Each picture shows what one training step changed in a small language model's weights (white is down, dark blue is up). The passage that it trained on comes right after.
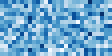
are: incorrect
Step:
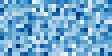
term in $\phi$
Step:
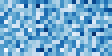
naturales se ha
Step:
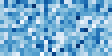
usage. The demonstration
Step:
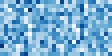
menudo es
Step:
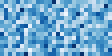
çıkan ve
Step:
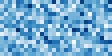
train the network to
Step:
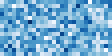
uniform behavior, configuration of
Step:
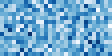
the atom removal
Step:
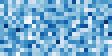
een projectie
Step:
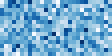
grupos com e sem
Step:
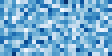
briefly describe the
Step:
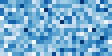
circuit is parity
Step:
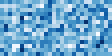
each other again at
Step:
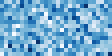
clustering of galaxies,
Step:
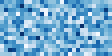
was heavily reduced
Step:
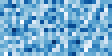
Enrique P.
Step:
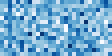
diagrams acquire finite
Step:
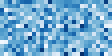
a set of suggestions
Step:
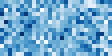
sensitivity limit of continuous
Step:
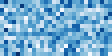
is also possible. In
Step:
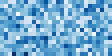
Commission revealed SMEs
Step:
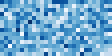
peer review،
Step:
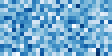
of Physics, University of
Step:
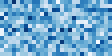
entorno al
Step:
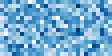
this is because network
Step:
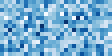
correlation length in sample
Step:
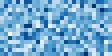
in Western
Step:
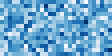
later that the transverse plane
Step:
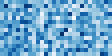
only the data from the
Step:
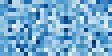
condition on those parameters and
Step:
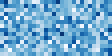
into consideration also the
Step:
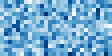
Abstract This document
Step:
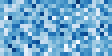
investigate the effectiveness of a
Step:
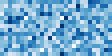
quantities like the contribution of
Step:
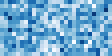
classical methods for simulating
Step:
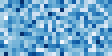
prepared with two different
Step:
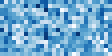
tonnes of carbon
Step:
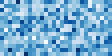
solitons in field
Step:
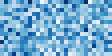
or photo- and
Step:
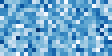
9 of the agreement between
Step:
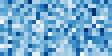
station (BS) and
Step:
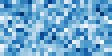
C). This can lead
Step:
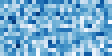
comprehensive approach is needed to
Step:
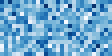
-> Draft
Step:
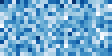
when the P concentration in
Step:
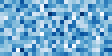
concluded with the
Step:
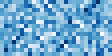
the teacher does not
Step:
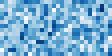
faoliyati sovet
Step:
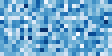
bilan ajralib
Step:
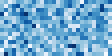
red, 4 zones
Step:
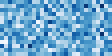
and the value of
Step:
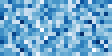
better than the PI
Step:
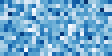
we obtain (up to
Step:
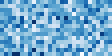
more integrated into other systems
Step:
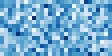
one obtains exactly
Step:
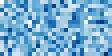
Amendola and
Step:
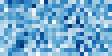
chemical evolution. Another
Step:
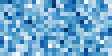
tereny w
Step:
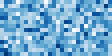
faollikni rivojlantirishga
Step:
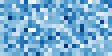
theoretic approach based on
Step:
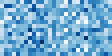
la agricultura es
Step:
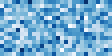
o arquiteto
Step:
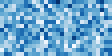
the duration of the test
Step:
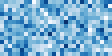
in perturbation theory can
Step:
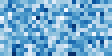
public and Further Education
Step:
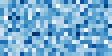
constituição do ser
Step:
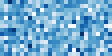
fit, binned
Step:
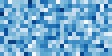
Van Brittan
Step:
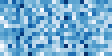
fit is made with
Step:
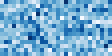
bubble crystal.
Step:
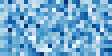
energy values of the four
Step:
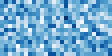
goal of this paper is
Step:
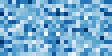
to a considerable increase
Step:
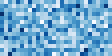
upgrades according to
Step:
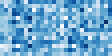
гг. и
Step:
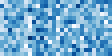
of modern health care
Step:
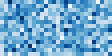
patterns. We benchmark our
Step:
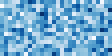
– oiladagi
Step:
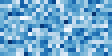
Ekiti State,
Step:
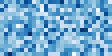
in the complex is
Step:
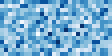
dars shakli bir
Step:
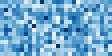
by photons. Transverse
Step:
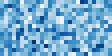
es la casa de
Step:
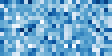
limited to the case of
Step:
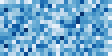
cl CPU cycles
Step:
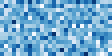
os discursos
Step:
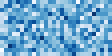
machine with dynamic learning
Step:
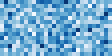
not used as a full
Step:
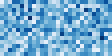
participation in musical
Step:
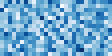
as the higher proportion
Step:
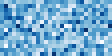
passive galaxies in this
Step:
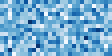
foetida* and
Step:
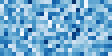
Sometimes Rarely
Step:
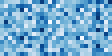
texnologiyani tanlashlari
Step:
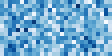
data consists of such images
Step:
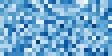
the trajectory of
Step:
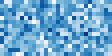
of a zero-angle
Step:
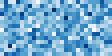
The results show that all
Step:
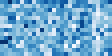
framework for the integration of
